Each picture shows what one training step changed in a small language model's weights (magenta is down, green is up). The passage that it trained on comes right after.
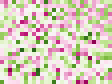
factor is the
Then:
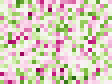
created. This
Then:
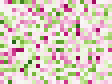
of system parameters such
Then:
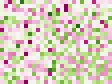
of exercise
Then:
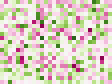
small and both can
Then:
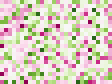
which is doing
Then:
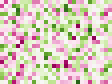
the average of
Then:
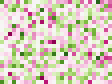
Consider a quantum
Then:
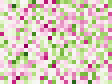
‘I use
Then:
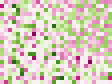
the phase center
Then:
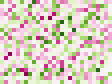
generator. These
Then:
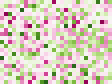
velocity expectation value
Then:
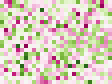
data set and
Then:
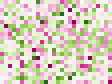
currently has the
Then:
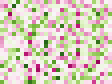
further argue that
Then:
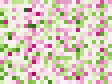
that, the
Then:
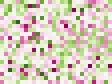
y consistente.
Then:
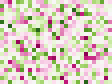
and perceptual
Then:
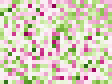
similar factor with
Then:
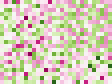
observaciones a
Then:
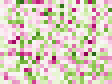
was collected.
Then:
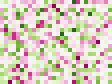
times. When
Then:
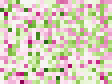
showing that the
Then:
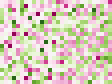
for a possible
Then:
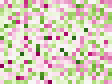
by mechanical
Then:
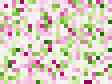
can notice,
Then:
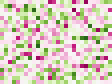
also default
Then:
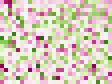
reasons for this
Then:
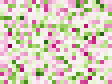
lines show the system
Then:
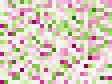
1. Table 8
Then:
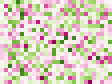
performed a set of
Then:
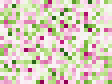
at the rear
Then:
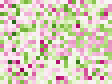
the design of information
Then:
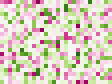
is the most
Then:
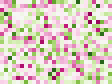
being up to 30
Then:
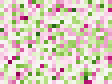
plan a conference
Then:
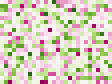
program's ability
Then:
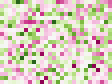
within universities
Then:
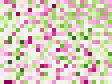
distribution obtained from
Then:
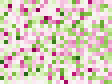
X- and
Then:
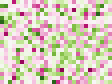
pass, had lower
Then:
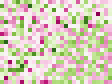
its inflection point
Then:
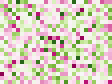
National High
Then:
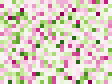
the asylum
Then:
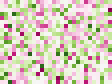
resources and
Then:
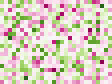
reduced to a
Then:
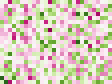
average Sun,
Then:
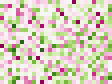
un taux
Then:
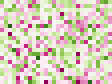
as upper
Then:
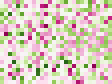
beam at the
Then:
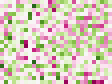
detected by the
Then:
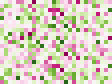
ocupação do
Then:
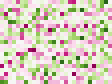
1 Ziel
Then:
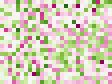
with respect to the
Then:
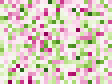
peaks. This
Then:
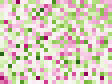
The three tests used
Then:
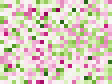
strategy wheel
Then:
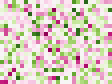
defects were
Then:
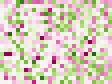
was collected from
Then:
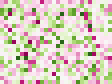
been found for the
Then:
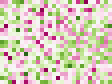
from family and
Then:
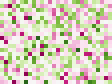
a prevalent
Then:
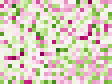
the dimensionless
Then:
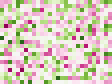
from the source of
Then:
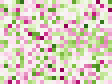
por meio da
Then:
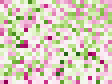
to examine significant
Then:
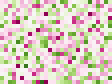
little knowledge
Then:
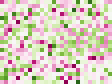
and reducing
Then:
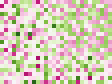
the growth rate of
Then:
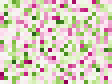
preveniu e
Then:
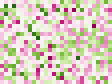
obvious narrow
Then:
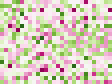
The molecular
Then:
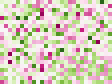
humanities Lab
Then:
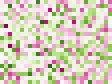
as previously
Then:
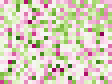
according to the
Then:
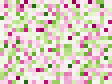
be higher than
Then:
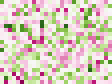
of shaping
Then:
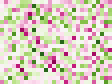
acceptable for
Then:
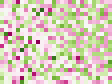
The contributions of
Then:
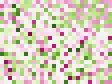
the residual
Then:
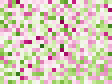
cubic in
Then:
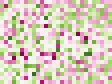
excitation even
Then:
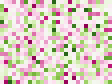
cores of the
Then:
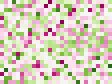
comparação ao
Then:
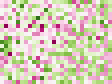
drug, increasing
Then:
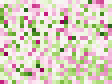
highlight that some
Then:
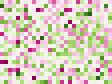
– Issue
